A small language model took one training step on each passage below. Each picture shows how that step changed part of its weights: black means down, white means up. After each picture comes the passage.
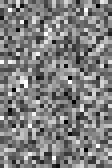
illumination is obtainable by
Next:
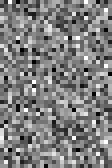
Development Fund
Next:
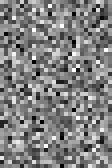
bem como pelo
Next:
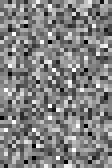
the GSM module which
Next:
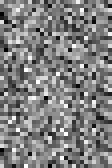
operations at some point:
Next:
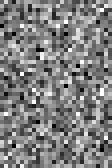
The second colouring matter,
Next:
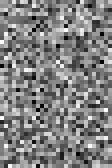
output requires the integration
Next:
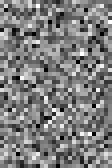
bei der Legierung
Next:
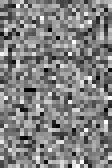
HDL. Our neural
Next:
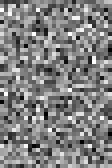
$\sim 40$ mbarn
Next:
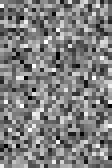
за соціальне
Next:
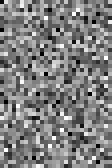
great position in the formation
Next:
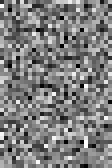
na missão francesa
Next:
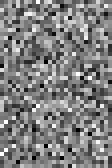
Note, since the
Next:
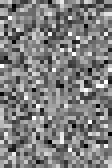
lado, os recursos de
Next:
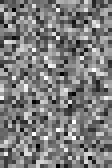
surveys and the progress
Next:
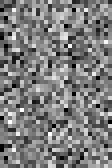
for example at the process
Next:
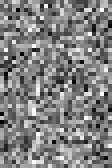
sterile mediating
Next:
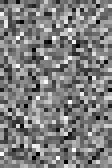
of the first crop yield.
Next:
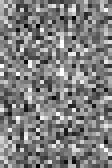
energy (ZPVE)
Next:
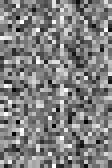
recordatorios de que la
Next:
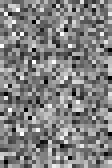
Annual Report
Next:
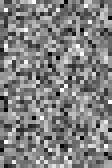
and nematode infestation
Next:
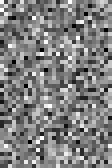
expressing cultural
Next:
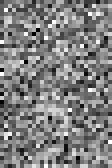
such as Kalamalli
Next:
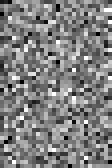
for just one folding
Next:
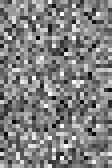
and point C at $(e
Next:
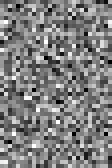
operação, tendo em
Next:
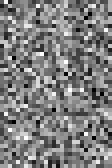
may also play a role in
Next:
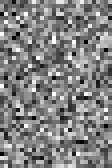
compact binaries from
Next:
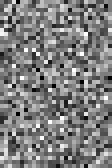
``Gauss's law
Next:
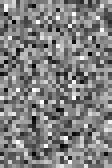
this purpose,
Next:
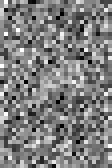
interviews of fifteen
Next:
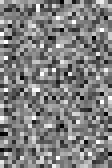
étaient confiés
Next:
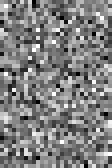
the two roots must be
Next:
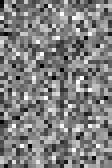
set of all nodes
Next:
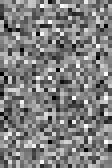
José dos Campos)
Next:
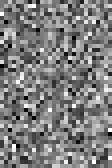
with their counterparts using
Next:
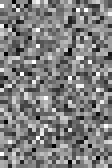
in each letter,
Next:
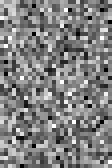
with 35 dB of gain
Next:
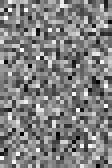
qatnashdi. Tub
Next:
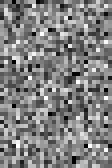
جي هن
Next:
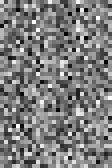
seconds) comparison of
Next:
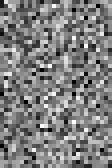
and various employee
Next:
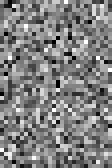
40], so that they are
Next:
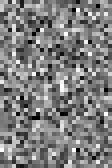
of 3.9 units.
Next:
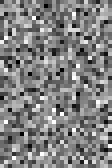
brain function as we
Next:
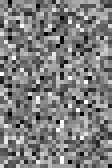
randomly selected.
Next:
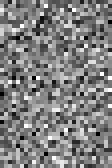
all other laser lines induce
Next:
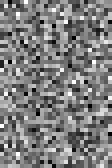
from the initial thermal state
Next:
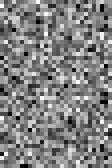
Herein, I have presented
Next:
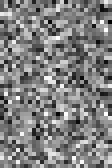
model, whose interest rate and
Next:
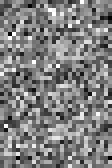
Each STNO is
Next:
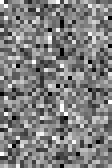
de l'absence de
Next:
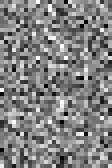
atom and molecule
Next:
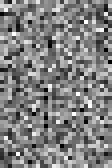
isco})| \sim
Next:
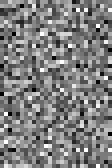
heater element is an important design
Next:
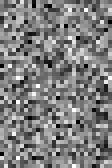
ortib boradi.
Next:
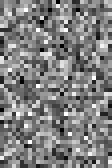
automation Using IR
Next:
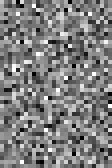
which is different from traditional
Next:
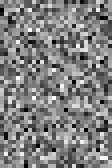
5. Le Jeune
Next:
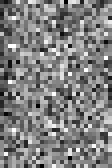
Earth is facing very
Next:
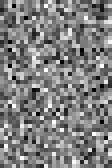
слова: эпос,
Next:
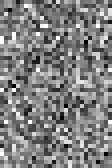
this scheme. 7.
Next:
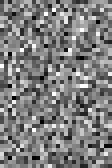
frequency scales as the inverse
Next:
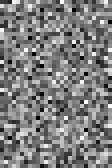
forms conveyed by a
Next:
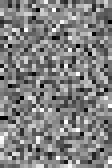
We show that the momentum
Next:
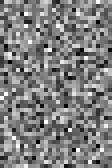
of the functional relations
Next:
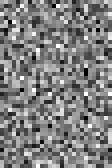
element, the more easy
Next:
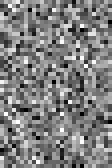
780 nm low power diode
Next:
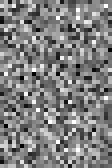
to follow independent and
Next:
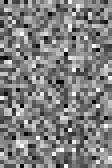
to pass through the gold
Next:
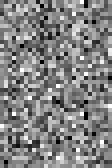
investigation of excitations
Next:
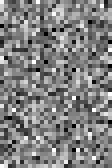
of items to ensure
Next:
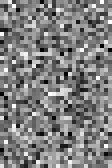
phonon lasing, and
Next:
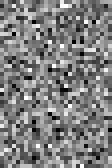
all the limitations, the fact that
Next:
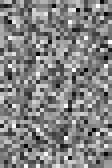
by percent of GDP
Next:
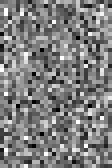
schematically show the
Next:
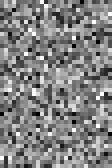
❑ Experimental
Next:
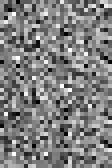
the first time, indicating that
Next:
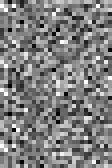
\right) \right\}
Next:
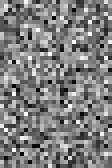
performance without the computing
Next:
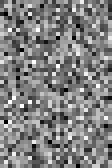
- Ontology,
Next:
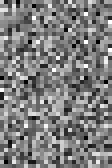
gas for 30min. This
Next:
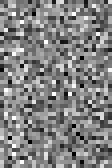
a single benzene
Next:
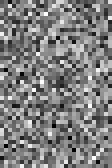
Solutions of this classical
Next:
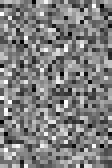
and (c) peak of
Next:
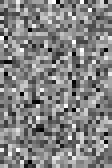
the positive benefit of
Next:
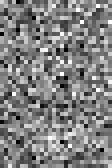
alloy ((Fig.3
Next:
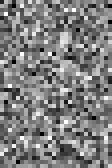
imaging potential of the
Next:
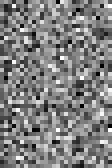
the implementer has no
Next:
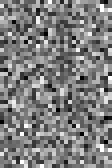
classical, then modern
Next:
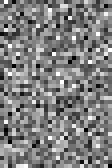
was demonstrated for a
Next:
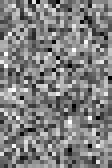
\over 2} \ee are the
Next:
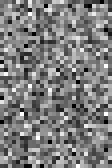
halo CME
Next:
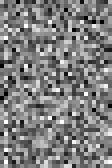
to generate the angular
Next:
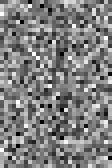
Maddi Destekler
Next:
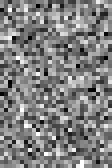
trebui să
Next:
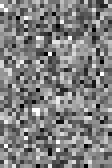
\begin{figure} \centering
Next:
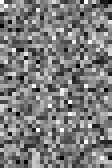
parsecs, respectively.
